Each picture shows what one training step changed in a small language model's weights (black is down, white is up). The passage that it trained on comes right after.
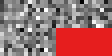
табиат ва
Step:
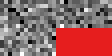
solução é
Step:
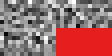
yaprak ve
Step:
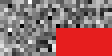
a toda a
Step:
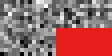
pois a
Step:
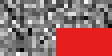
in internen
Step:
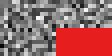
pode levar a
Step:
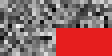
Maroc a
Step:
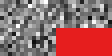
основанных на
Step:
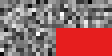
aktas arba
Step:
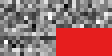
Qual a
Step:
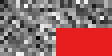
De facto
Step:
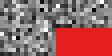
и оно
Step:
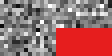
Poderes da
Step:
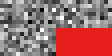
va obrazlar
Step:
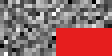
de levier
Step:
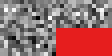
negatif ve
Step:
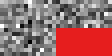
metas da
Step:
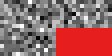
le récit
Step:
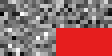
principais causas
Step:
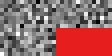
van algemene
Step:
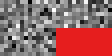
waste at public
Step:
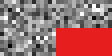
va guruhlar
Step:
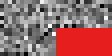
obory i
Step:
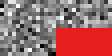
va egallangan
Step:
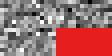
el salón de
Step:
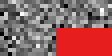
principalmente de forma
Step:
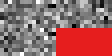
to the fact
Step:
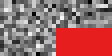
semangat dalam
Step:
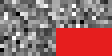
materiallari, bu
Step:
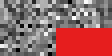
altos– a
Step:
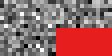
a uma mera
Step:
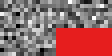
sistemelor și
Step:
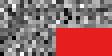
and development of
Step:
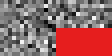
construídas no
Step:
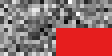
À luz
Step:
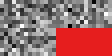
Agar мен
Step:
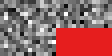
texture, de
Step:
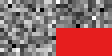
Doutor em
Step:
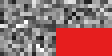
bukan hanya
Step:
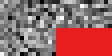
este trabalho está em
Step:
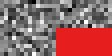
em texto
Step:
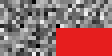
a szem
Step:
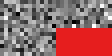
bilan organik
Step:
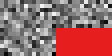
del logotipo
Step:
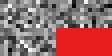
during the
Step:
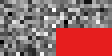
do Centro
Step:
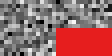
Al met al
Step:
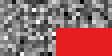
в літній
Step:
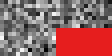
de estudantes
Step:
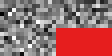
mixture of
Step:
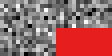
meses de
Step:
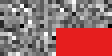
son zamanlarda
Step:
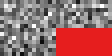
adalah kondisi
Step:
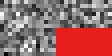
de consumo
